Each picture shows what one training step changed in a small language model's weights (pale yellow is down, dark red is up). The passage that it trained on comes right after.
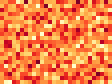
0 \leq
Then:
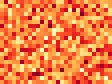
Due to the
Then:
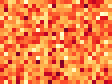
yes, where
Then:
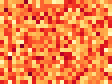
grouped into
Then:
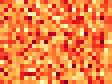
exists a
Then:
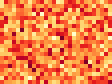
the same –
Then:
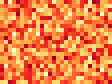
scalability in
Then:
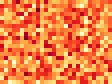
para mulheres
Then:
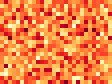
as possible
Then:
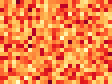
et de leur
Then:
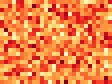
de citas
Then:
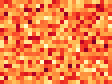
day by
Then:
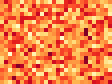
of the analysis of
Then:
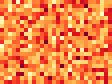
у лику
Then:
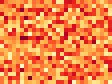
that most present
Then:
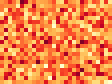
turli yosh
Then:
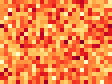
creates a
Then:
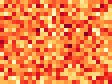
leitura e
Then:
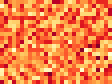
a lower
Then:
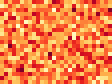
not recorded
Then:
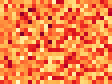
University of
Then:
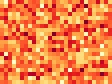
disease and
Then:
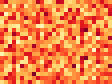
não é uma
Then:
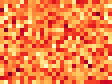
energy and actively
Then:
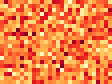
to give
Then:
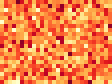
with portable
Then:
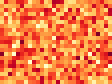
information but are
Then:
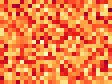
the nation's
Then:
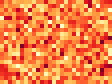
system. C.
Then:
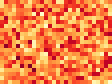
the platelet
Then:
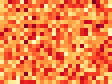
with ortho
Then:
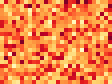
mixers that
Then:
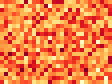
1 survey
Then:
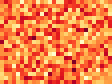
of operating
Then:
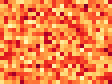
on Progress
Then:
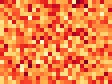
the subset
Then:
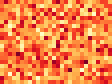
is shaped
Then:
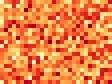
relação ao
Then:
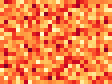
of recall
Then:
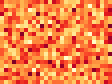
al. A
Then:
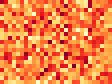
lo que uno
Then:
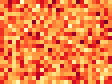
covered by
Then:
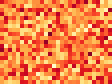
that makes
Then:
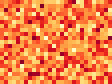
Conversion and
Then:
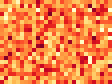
sentido de
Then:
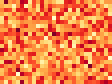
energy in the
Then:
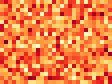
of historical
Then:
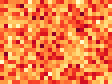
ability to
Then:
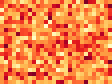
deletion of
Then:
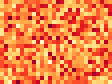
the usage of
